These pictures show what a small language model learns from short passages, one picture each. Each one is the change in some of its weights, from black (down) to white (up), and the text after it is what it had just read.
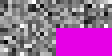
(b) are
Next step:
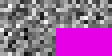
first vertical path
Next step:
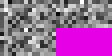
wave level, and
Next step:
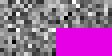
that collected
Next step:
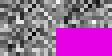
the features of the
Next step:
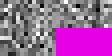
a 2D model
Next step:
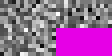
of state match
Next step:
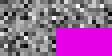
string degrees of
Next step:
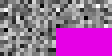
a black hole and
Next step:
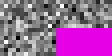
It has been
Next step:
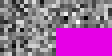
superior to this
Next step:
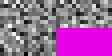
show that this model
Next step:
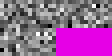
buggy code
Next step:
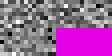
on optimizing the
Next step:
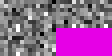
The update step
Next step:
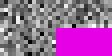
a decrease of
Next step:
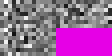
may have already found
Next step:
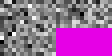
verification and
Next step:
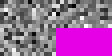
time $\tau$
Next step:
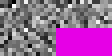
and environmental
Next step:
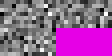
\gamma \rightarrow
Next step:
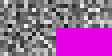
the left-right
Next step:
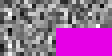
scales of a few
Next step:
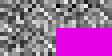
the remaining
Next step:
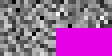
of generated sequence
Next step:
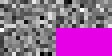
be improved by
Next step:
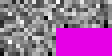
to the metallicity
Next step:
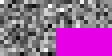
governed by
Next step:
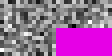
described in the right
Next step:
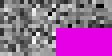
time evolution of
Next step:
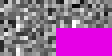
Storage and
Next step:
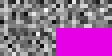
properties of these
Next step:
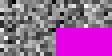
coupling was proposed and
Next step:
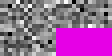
this term is
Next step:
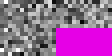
trained on
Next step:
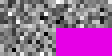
variance of
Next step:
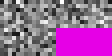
allow us to compute
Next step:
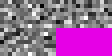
density $\epsilon$,
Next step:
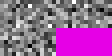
Since our goal
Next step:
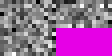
we need to change
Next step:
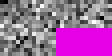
injected in
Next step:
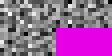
intensity analysis and
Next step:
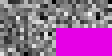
surface passing
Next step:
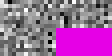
Observatory was
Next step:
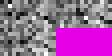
in the above expression
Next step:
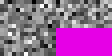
value on March
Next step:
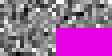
follows. Let the
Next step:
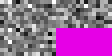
upper panel is
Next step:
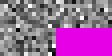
This contribution is far
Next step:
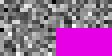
Center for
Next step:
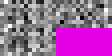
implemented also for
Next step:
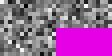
upper limits to
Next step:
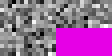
limited and data
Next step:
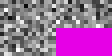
promising to
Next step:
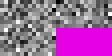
generality of the
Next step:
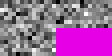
coordinate transformation to the
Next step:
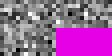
field configuration always remains
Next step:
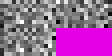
to derive the
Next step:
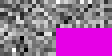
the states at the
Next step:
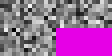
in this study,
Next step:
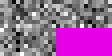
central extension)
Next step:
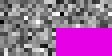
inverter control
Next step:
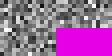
a candidate
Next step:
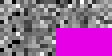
and method}
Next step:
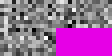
was deployed
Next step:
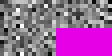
we subtract
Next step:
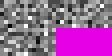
E \right)
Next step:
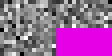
In particular, with
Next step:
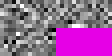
& next generation
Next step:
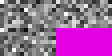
these tuning parameters
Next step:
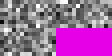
keeping the
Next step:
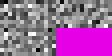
periodic potential
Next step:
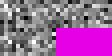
phase differences and frequencies
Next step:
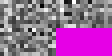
is observed compared to
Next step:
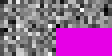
A Coulomb
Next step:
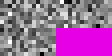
which illustrates the
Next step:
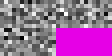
peak for three different
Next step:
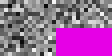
the assumed order of
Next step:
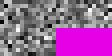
time stretch
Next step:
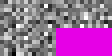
SN core contains
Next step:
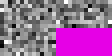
lines are the
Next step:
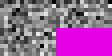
effects of additional constraints
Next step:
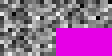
improvement in prediction
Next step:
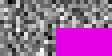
class of critical models
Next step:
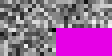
the identity
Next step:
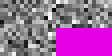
to satisfy the
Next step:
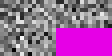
the dynamical phase of
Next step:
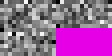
wave functions given in
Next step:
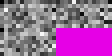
following breaking pattern
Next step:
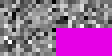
information. In
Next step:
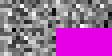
can detect single photons
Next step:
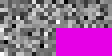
two glass
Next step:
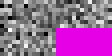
reveals that
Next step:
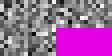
(red) and
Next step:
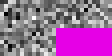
the gap equation
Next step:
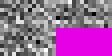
the minimal
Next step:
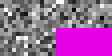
effect. Some
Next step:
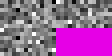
decomposing them
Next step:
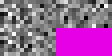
AGN among the
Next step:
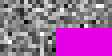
at separating
